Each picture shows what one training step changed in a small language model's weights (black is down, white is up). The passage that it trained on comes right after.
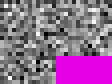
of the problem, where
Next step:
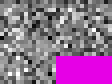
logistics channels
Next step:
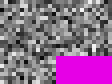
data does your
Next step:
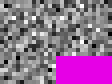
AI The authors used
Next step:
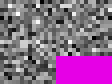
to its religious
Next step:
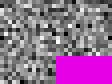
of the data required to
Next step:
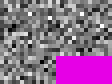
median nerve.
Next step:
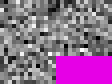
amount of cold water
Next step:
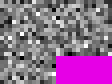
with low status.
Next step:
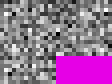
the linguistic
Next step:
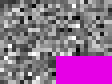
family for participating
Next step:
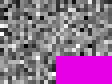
Park *et al.*
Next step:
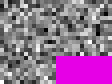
approach that can be applied
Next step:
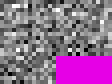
were over-produced
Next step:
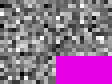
item response rates
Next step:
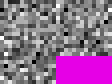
for home consumption
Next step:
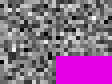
in the memristor
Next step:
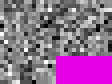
or debugging
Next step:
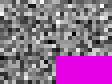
banned from events
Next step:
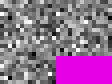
indicate the usefulness
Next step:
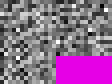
to the presence of
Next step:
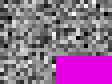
fumigatus* in
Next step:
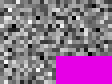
research with vulnerable
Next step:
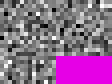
evidence prompted the
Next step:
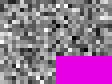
dependent on natural resources
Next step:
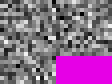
solid waste can.
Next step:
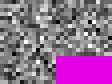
about the key elements
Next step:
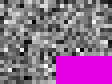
of Agriculture and
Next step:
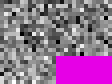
the Industrial
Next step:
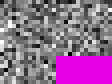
and structural effects
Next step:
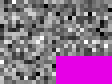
or product may advance
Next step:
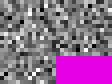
it is important to consider the
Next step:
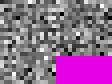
the euro area – about
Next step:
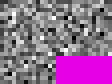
which the greatest number
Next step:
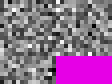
thinking. We
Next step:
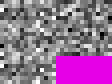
halal quality,
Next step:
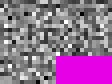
the proliferation
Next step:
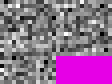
as mental health, social
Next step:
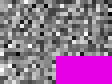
and above. Not more
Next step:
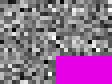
differences in engineering
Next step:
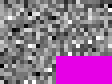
as compared to S8,
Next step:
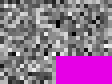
of mainly population
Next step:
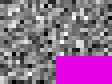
age groups. Factors
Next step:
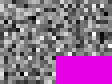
is a social process question,
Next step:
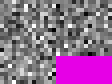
Figure S.5:
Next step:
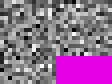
in dynamic
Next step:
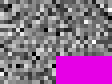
shu bois
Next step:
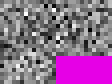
leaders are solely
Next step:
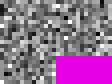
to edentulism and
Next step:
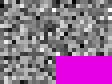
the chloro
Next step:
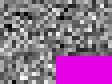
interview schedule
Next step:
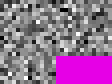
was used as the computational
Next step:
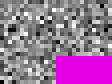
challenges are likely
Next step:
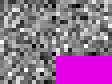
2017. The respondents are
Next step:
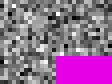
its forests and
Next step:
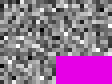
is one of the key
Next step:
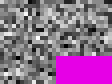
through G-0 and
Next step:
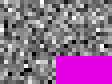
policer statistics and
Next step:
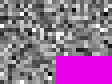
Red marks on
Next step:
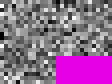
NDBI MSE
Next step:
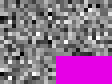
viewed as the first
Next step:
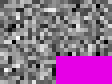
their work. CC
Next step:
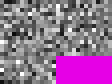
negative but a necessary
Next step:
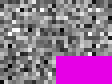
be explained by the
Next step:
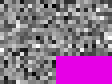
search we are able
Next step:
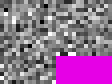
less distance with each
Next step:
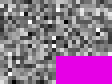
properties. Key features of
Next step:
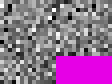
increase in income will lead
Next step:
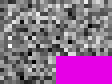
rate for each reason
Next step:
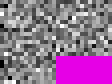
impact of *Rate
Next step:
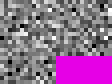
models were proved to very
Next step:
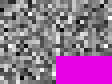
service life is lower than in
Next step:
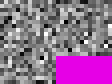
illnesses such as
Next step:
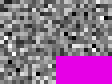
statistics to used was
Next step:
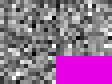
The flow is from left
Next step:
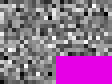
just as the men were
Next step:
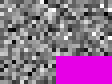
our cuisines
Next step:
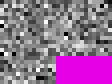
0.214 with significant
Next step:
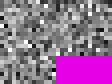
The normalized
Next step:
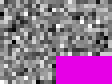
this study links
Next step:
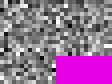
methods or tools. To
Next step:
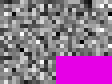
the lowest efficiency
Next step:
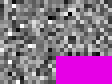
these works, the
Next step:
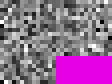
special relativity
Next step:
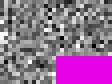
paper for details on
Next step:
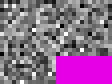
of extra staff or
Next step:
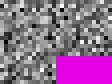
allows you to
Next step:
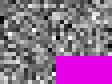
Open Science
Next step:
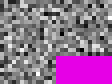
model revealed that
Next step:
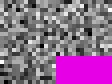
literature (Ware et
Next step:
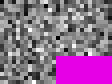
Exploitation Final
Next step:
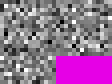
means that the more effective
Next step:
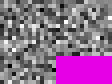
Deflection x,
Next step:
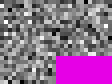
of the suggested
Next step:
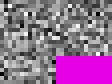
are the most valued
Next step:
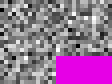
activities, have become more
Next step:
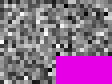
of new carbon materials through
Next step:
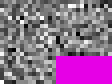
were measured. Since
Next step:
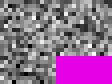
years or older
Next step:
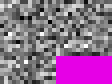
similar opportunities.
